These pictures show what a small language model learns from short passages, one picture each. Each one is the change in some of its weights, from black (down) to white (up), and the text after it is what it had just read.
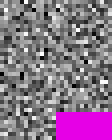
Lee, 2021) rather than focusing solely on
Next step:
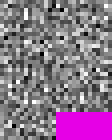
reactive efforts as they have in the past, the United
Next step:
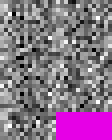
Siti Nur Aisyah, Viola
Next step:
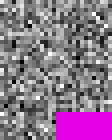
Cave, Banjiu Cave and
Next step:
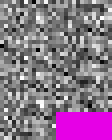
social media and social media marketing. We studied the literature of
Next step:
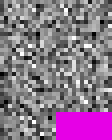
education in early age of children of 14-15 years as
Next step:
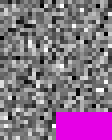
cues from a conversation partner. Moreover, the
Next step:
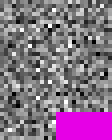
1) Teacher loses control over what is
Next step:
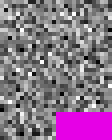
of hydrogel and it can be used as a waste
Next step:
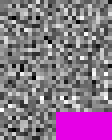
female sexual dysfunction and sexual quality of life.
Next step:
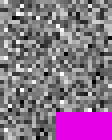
W., Schnabel, A.,
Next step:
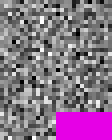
Catalan governmental teams to provide accessible climate information
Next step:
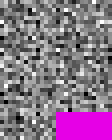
reddish brown; wall slightly uneven,
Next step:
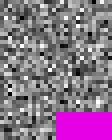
in HPWs The central question of this study is
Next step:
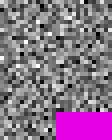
of Case 1, where the AIN is larger than
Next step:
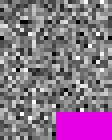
employees, and that performance at any organizational level within the
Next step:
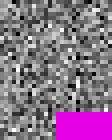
Del Rosario, Liningning B. De
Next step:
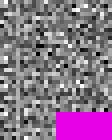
term, sign, symbol, or design, or a combination
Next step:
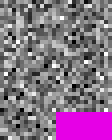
of the heating and cooling utility fluids is such that their
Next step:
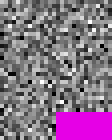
of service are important constructs for evaluating the satisfaction of international
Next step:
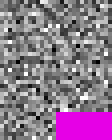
hand leg. 1353 C. Tops up to
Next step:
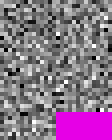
look at the parts we are actively modifying, little by
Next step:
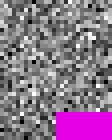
the LC laboratory treatment for preparing tested ceramic
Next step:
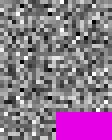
the sensitivity of myocardial perfusion to
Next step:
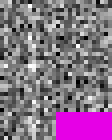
different data (original, GPT and human)
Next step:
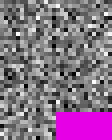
The chart shows the total stack voltage on left
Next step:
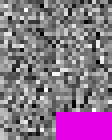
the shear stress near the wall. It has been
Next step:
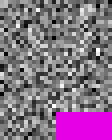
for the treatment of urinary or biliary tract
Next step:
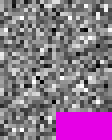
give a smaller increase in peak load comparing to low damage
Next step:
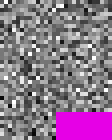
is the time-of-flight of the
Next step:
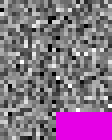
situation. Definition 9. Given $v \in
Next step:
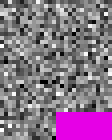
The oxidised surface of the femoral heads in
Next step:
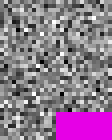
of powders on technological characteristics of yeast and
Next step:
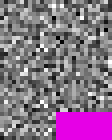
evidence on their adoption and effectiveness in real-world settings
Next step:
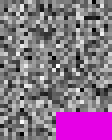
required with electrical noises. A speed sensor need additional space
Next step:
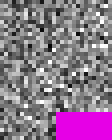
natural gas. As a result, environmental problems related to energy
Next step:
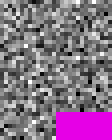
of outcome measures for monitoring and evaluating AYA cancer care
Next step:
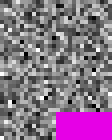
"Done", f"Measurement
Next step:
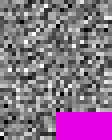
2024). In the face of institutional barriers and various constraints,
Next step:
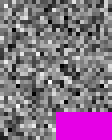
their abilities - *“the person believes that
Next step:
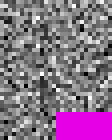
identified in Step 2 are used in the prompt. If
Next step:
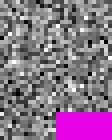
group will randomly selected from each village. Thus, the
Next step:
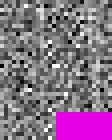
developed a data acquisition system to streamline the
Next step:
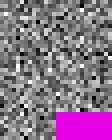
glio-neural tumors in 45 out of
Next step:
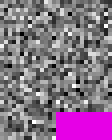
The role of a specialist in sampling is defined as
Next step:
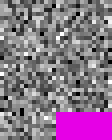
projects such as BERTIM [16], and
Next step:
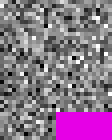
2011). Moreover, a Syrian refugee living
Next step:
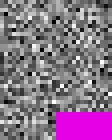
itself, information about flight connections can only be obtained from
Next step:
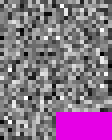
improve the structural behavior of industrial pavements,
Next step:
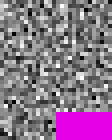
teeth. In turn, this minimizes the chance
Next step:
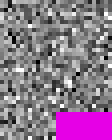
of Animal Hostel: - Reduction of
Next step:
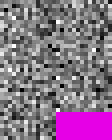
from coniferyl alcohol; putative coniferyl alcohol
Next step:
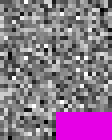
compounds. These are polyphenolic compounds found as
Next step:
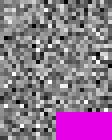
fibers are currently and extensively being undertaken to
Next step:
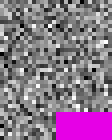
We can predict the health of the hydraulic system
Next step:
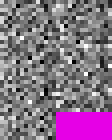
all the mechanical tests, all the samples were
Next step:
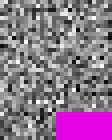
than the measured strength of 2.7Mpa. It
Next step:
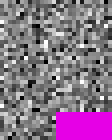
op die ontwerp van 'n
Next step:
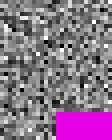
main steps followed under T1.4 for developing,
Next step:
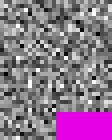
by the creators themselves, both of which have been
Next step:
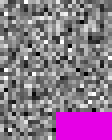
temperature, rainfall, humidity, and solar radiation. This
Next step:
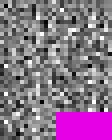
Pregnancy & During Labour Even at the last
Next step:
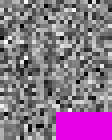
and Livelihoods*. London and New
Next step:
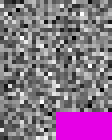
who often perform art performances in the area and
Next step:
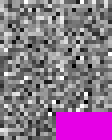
with 1,3-propanediol. The
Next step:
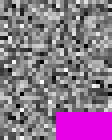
regional average of Asia at 19.9%. in terms of
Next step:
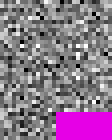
zineb can be determined simultaneously. Binary mixture was
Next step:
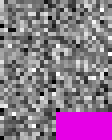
\cdot x \cdot (h_0 -
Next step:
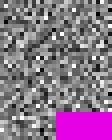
develop their analytical skills while writing and reading initiation
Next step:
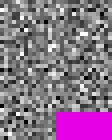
At the same time, radio astronomy is
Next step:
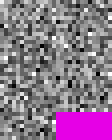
Unit, Leiden University, Leiden,
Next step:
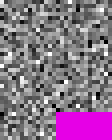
value and are often integral to traditional ways of life.
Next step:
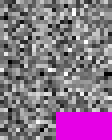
number of rejected steps IST : Total number of accepted steps
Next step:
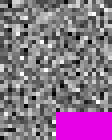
40% of cases, despite the fact that 30% have
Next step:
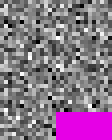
access in our population. In present study average angle of
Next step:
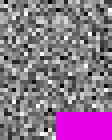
- Long-term political and financial investments are vital at
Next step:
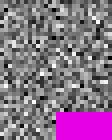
added in both the continuity and mass equations, as
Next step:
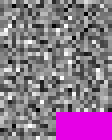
of Karad tehsil of the decades 1990,
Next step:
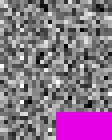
it measured the DT, and in response to that the
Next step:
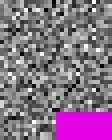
higher selectivity and resistance to deactivation or coupling the
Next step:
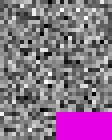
ns evaluated by TCSPC. 5. Conclusions
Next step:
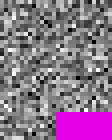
you wish to have access to the quizzes
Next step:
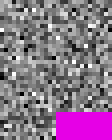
One day under the influence of rainy season,
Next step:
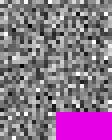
solvents (acetonitrile and
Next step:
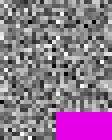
under control was important. Even today the heroines of
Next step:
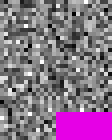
generation. Households are becoming more aware of the
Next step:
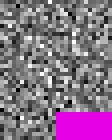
The review of detailed literature revealed that the existing literature on
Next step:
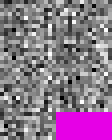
Because of the increasing number of people with metabolic disorders,
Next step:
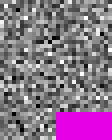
distraction as so many teachers perceive them to be.
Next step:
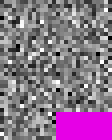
It is important to note that the **impact of school
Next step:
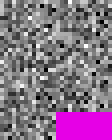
lappa* roots (mixture No.
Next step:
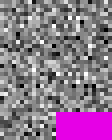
- A percentage (0.016) was obtained for
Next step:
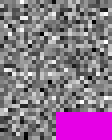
wt %), appear to be the most efficient catalyst for
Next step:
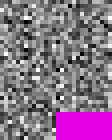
75 publications across diverse themes, including media, culture,
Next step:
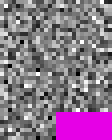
and Movements. e - Sugam is a
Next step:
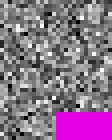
agricultural credit on the productivity of farmers in Togo.
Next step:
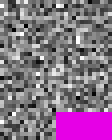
is been observed in the course of Indian Cinema.
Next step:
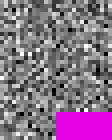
of learning or whether it is an *effect* of
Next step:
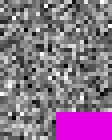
together identify an entity which is associated with the
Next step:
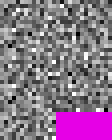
work both in and out of the classroom and actively explore
